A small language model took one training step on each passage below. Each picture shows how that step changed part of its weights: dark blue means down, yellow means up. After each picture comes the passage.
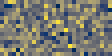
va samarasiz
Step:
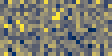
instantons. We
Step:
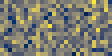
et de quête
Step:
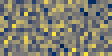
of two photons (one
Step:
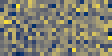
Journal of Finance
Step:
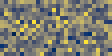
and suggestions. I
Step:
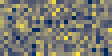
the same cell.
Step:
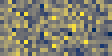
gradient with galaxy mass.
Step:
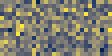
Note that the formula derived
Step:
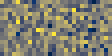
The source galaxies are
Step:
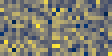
phenomenological Gaussian white noise
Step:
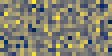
correlations and predict
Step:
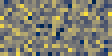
galaxy shape parameters were found
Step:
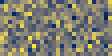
În acest context,
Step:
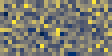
arte funciona
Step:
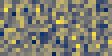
e na aprendizagem de
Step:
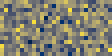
L2 cache
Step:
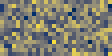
believe that the
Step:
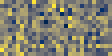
laboratory the density operator
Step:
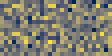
transitions only occur for
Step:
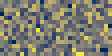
System in the Lungs
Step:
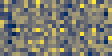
o kadar
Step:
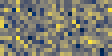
Field Theory result
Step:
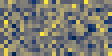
comme des enfants.
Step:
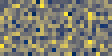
employed unbalanced computation
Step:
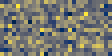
Teori Kritis
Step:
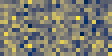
esteja fundamentada
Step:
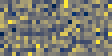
Não daquela
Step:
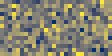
due to the finite
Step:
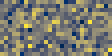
6-7 yoshli
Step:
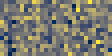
teng hamkoriga
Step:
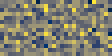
$\scr$ from
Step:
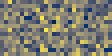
power passing through the
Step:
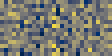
in globular
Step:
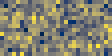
5d black holes resulting
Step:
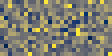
of $k$
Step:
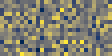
operated in the small
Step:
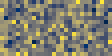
cas, nous avons
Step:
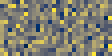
we have normalized it
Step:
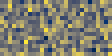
of the ground state of
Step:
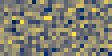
чего доступ в
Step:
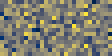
of CBs in
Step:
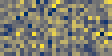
the baseline method achieved
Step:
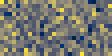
para compilar.
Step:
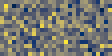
of Innovation*.
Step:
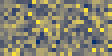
required to make effective action
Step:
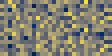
de derecho
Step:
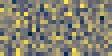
model with the AN2
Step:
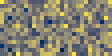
the low-density
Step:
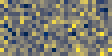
también moralista
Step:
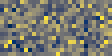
poucas as
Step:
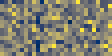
solid line is the total
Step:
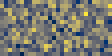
are consequences depending
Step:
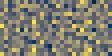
NU RP
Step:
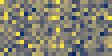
\\ \newline
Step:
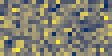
31. Hungary
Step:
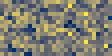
and upper bounds on the
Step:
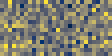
anisotropy of the critical
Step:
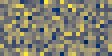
imply about a
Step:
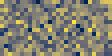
(PI) decomposition to
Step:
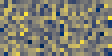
superconducting phase in a
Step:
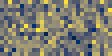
of departure.
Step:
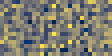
beruvchi muxim
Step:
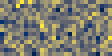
trajectory by
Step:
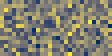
this higher recall
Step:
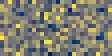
informados sobre os
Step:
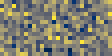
is the case with the
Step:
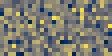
density in the Standard
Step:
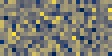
As an example where a
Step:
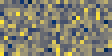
a faulty or
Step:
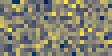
"madres" de
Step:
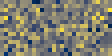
para a estrutura
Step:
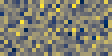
на уважение
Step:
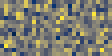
na Chã e
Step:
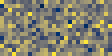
and higher throughput than
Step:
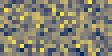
local clients and
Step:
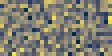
to a linear radius of
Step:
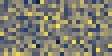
Patterns in
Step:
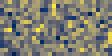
texto sobre o
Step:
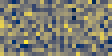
учун муҳим
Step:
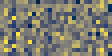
werden sie dem
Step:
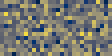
bar in D.I
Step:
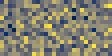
MDC extracted
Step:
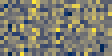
dan tekanan
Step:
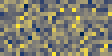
vez que trabajé con
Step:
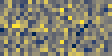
robustness of the machine
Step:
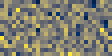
EUV channels of
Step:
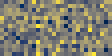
the wake. These
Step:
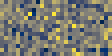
Hence, the second term
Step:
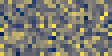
1-forms only.
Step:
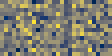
PBS -
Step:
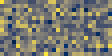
the latent space
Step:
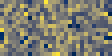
from 0 to 1.
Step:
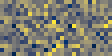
plantas. -
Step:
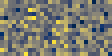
va ag‘yor,
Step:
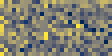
error $\Delta E$
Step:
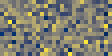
Oxon and New
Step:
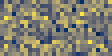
achieving optimizing
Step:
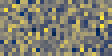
no repasse e
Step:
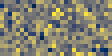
k})$ to the order
